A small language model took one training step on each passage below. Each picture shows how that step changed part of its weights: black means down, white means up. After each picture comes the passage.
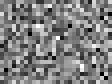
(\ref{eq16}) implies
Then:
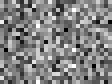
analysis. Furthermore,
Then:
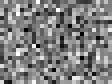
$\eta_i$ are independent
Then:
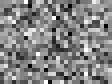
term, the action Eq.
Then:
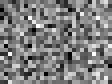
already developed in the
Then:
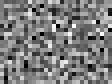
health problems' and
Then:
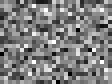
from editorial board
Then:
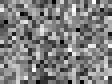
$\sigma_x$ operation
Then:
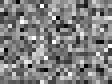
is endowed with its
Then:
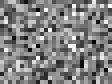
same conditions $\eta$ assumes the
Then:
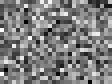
truncated for
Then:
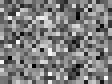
95). An important
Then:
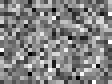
generate ICS radiation.
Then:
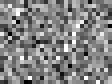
regular season games
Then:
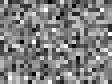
number of vortices is small
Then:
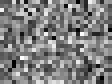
by reducing risks
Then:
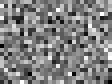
our program is able to
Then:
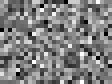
\end{equation} And by
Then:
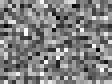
of NPAs is low as
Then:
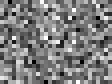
generators $T_a$
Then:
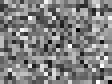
is the cosmological constant.
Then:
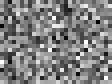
to connect different users in a
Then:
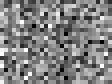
However, density matrices
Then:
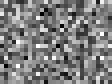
and we have if $xy$
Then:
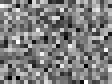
maps $u_n\cl
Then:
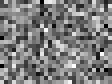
where $\alpha$ and $\beta$
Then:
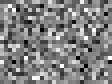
residual lump
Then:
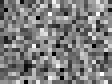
early quench
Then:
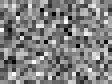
shown in Table 4 below.
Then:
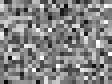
analyses concept of
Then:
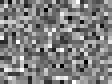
Nesta pesquisa
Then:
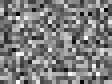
questions and asking
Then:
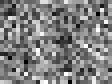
computers typically connected
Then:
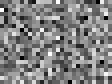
results are already stable
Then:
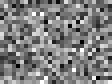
the untapped pig
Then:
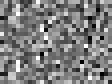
$G$ and the topological
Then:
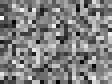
does not apply to such
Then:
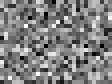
with the non standard rate of
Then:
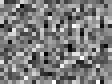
(Lubrica et al.
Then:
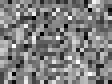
\ ; \end{align}
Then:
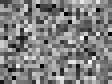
The patient was initially
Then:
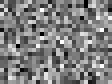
in the introduction. From Lemma
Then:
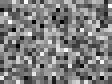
Slovakia and
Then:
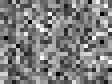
been constructed so far
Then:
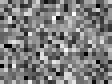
that $k=1$ and
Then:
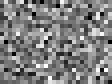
unit exhibits a
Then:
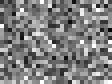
produced by ideas about
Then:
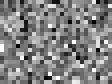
a baseline activity per mass
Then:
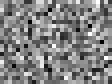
to the Markov trace.
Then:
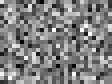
Mori} } \fi
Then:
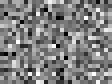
limit $\tilG$ of
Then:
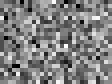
trivial because no reliable
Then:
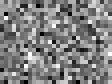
the daily consumption
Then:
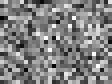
situation. According
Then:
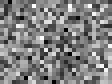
along the lines of our proof
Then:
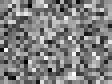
of the parameter $u$ so that
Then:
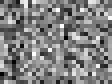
our proof, notice that if
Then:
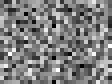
on Hann Bay and
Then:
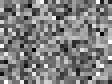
the system's behavior can
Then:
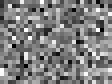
The analysis showed that, in addition
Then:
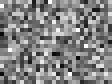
is the concatenation of
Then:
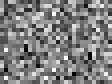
and treatment reaches only
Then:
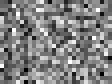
and quite explicit proof:
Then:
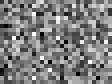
source of information for the design and
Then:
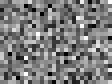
immuned. -
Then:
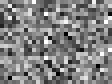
scaling, suggesting that
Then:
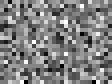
of applied gates below
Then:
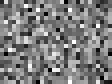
of a field and that $Y$
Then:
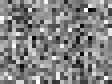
MAC Reviewers:
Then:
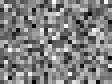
the corneal curvature
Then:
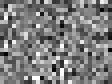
infectious colitis in
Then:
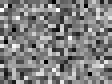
our first result can be found in
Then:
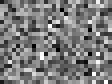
(DIF) of the
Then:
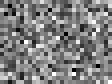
interest since lattice
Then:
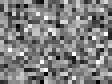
IoT device,
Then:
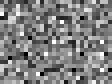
$n\neq0.$ Thus
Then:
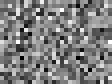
The consequence is that the value
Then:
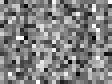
set of all strictly
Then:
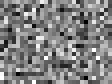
In particular the bending behavior
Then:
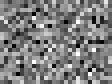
European cohort
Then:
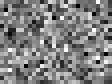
those in the Province of
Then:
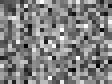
an integral operator
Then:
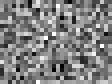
in both countries. It
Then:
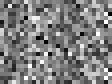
they also have their specific
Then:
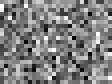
structure, including scattering
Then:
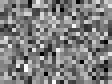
in the frequency range
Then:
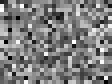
absolute terms and that
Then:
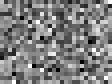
straightforward way) to
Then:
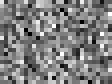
security integration is that each
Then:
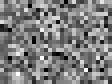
complex interactions between organisms and
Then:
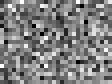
different options are offered
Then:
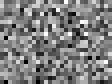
frequency learning, while
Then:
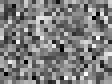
this material we highlight
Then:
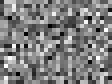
- T(\alpha_0(\tilde
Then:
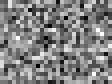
image of $\ro$. To any
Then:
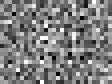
the characteristic hits the boundary at
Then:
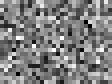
is approximately
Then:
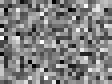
Names should include given or
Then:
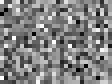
with a data-based matter
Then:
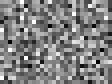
frame the CP violation
